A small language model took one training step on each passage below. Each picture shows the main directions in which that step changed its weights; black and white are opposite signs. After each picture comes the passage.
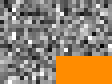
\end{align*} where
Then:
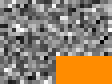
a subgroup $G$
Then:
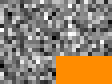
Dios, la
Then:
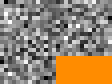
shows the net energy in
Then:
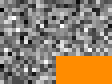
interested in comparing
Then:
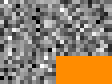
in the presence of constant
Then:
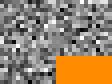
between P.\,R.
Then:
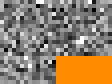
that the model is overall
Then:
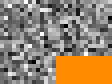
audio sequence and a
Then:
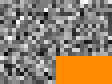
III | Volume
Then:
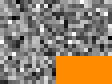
test larger regions of the
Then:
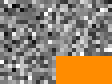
$k$. Once
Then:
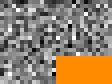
least asymptotically, to
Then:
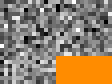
(Definition 3.1
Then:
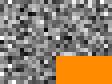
переменная (Y):
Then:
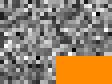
computationally expensive than
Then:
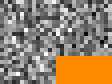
of varying colors
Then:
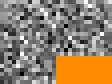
se tornando
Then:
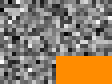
avec intelligence
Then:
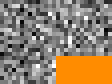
0$. This means that the
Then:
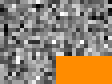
Computation with different
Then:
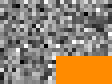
density provided by the models
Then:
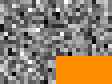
does not equal to 0,
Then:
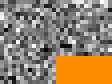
observed in the ASE
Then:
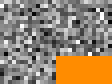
Aprovado em
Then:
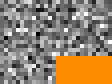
decrease rate (real
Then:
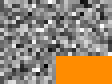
li va respondre.
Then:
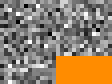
\begin{theorem*} Let
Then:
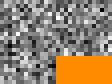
means, that the main
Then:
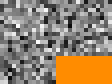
DM stacks is
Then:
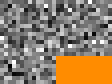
"deserving of all
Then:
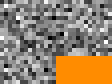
на классы
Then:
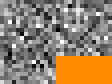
5$. We show three
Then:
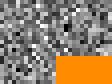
is likely that
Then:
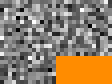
(LC) to
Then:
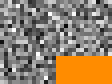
0$ or arbitrary
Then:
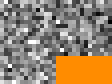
the typical size of all
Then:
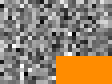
in QCD, for
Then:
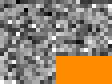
particle size, which leads
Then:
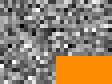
as a black box
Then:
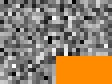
the necessary coupling parameters
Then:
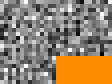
Numerical schemes
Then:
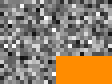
the Bethe ansatz
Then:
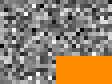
– interfaol
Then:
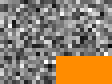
вольфрама и
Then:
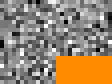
Hamiltonians. To
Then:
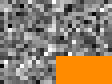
orbits. We consider
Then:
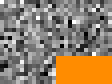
Hawaiian or
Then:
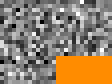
cell volume in the
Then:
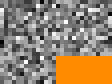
\forall f \in
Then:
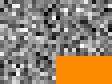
radius $r$, which
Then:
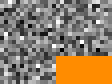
in order to remove
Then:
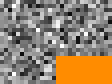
which we turn to
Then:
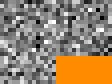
P.O. Box
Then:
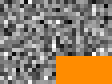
contenders in the
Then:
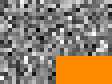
spacetime such as the one
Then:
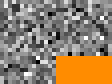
isso está o
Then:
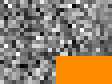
and the residual norm
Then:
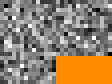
travels from left to
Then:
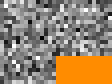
that it defines a
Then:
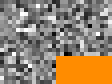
observations, and lies on
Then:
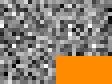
transitions, at
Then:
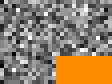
$L$ landmark
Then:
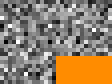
$W$ applied on the
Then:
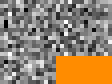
that the undesirable
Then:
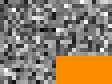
result from VEGAS
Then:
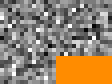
core graphs that are called
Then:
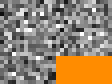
lower than 0.2
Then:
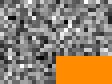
LHC is rooted
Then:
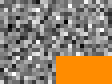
FS at low temperatures
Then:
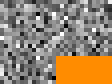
If $A$ is a
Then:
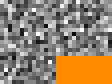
infinite}) iff there
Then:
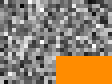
is a finitely generated
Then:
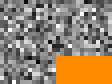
The same qualitative
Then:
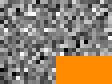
using the GlobalSearch
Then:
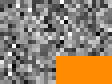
with negative $D$ is
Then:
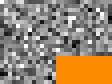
PTPs ha
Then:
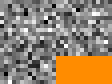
differentiable at almost every
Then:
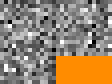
that the decision maker
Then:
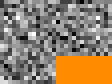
leaves gaps at
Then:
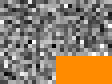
para a formação e o
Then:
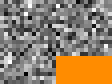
menjadi perlu
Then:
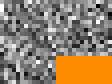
Guy Roos
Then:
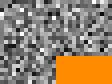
vectors in the asymptotic limit
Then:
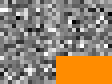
Acta Hort.
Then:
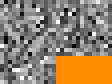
in the previous period or
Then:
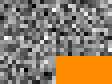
preconceito e
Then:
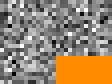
then it can be seen that
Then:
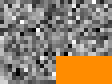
by $s \mapsto
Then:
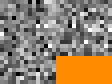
Compiled by V.
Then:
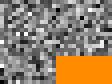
\geq 0$ almost
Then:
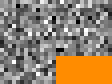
the first two equations of
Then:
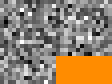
\iota)$ where $
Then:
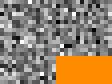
ignoring other small
